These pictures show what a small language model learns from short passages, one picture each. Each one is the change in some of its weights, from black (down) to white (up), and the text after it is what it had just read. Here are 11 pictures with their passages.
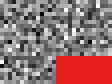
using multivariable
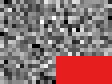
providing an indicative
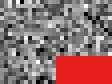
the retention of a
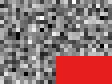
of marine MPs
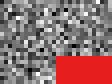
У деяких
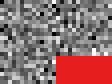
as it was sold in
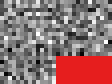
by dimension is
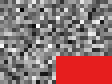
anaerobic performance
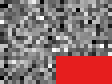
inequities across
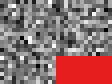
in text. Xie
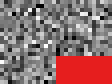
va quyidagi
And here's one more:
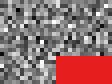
ishlab chiqish
